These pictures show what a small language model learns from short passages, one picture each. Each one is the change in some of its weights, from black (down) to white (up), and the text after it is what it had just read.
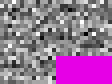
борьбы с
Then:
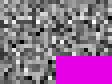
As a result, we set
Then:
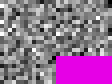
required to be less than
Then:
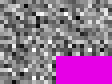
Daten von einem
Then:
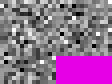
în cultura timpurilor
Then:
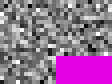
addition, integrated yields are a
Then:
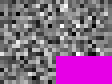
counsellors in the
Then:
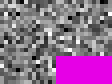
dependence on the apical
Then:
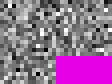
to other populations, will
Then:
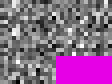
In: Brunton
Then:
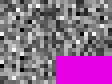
Rev. Lett. {\bf
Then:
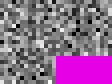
with constraint concerning average
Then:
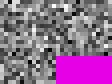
Hamiltonian} which is the sum
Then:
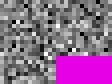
fatigue state detection
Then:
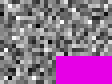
information science. These quantum light
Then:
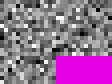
crack property ranges used
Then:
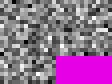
interaction of its charge with the
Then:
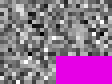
the structural damage
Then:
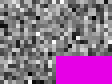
e instituições de
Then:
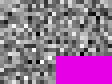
can be decomposed along the
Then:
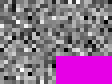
el Señorío
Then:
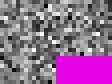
acting on the entire
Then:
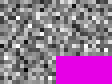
reduced influence of both dust extinction
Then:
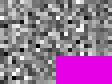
a primeira rede
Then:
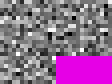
школ, а также
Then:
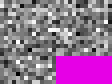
dengan pendekatan
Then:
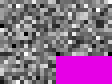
how, once formed,
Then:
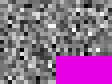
increased by 1. \item
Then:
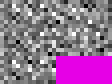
quantity can be obtained
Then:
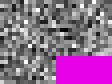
адже суди
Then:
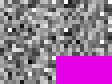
dalam menumbuhkan
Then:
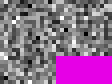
serial context. This work
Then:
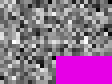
través del estudio reológico
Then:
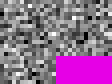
and critical context. While
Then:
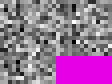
sistemali shakllanmaganligi
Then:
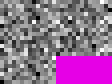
episodes during the
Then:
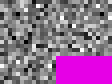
in the Cariri region of
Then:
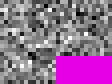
of the stories are
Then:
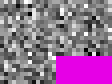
не сразу, и
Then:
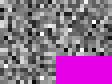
best practices in constructing
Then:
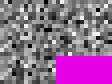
that the upper experimental limit on
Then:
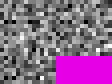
of news headline to
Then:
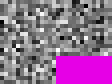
entrance point. The
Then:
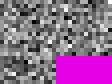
coupling with constant weights
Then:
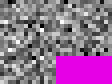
km/s cloud''
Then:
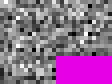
major characteristic for such a
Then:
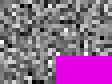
Coordenação de
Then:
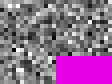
appearing the Path of
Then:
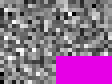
guess and determine method,
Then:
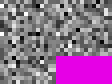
after a set of transformations.
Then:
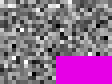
el 5% de los
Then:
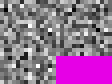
qaratilgan izchil
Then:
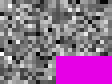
another quantization scheme for
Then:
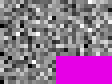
no Município
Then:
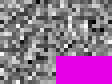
vacinação contra o
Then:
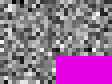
want to study a model
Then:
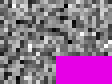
The vertical dashed lines indicate the
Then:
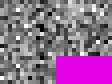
i.e., the
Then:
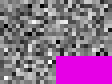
na escola? Uma
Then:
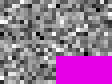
**Customer Centric
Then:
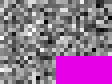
Então o professor
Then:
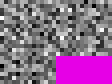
(French national
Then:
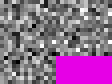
oluvchi tovar
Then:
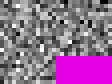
the form presented in Fig.
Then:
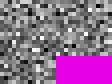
Mariele que,
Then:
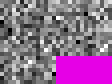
par rapport à
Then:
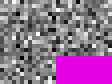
is the more natural choice for
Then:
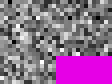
explore the corresponding state diagram
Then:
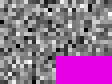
davrga oid asosiy
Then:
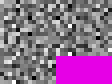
tercera acepción
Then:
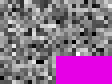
моральної і
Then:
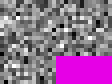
defect systems, while the specific
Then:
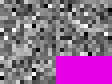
religiosos. Se
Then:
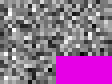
difference $\omega_{mn}
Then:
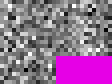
feature of effective quantum gravity,
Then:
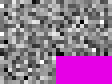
dengan lekas akan
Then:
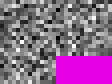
para lo cual fueron
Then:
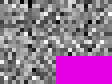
The differential cross section can be
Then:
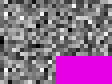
evolution, kinematics and
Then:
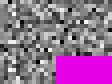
autori che hanno
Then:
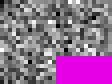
mode numbers $m$ and
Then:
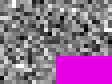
la rentabilité et
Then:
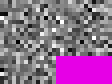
Cr vacancies
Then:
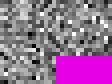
the difficulty of a long
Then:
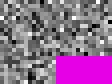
evaluation engine at the
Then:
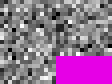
of $A$ and
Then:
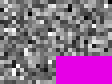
entorno social.
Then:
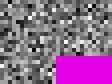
For instance, the order parameter
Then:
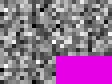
in the form of a
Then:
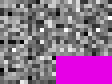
monopole density and with
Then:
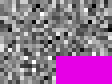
a series like (1)
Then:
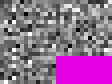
mean field value $\h
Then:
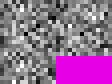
\includegraphics[width =
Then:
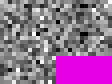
seguintes bases de
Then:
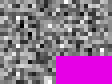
by certain service patterns of
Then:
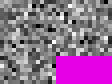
such an interpretation of the
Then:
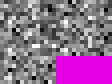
- UFRJ
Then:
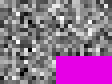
be acquired by a
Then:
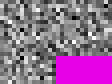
. \end{equation}
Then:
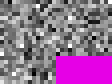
the excitation of spiral waves
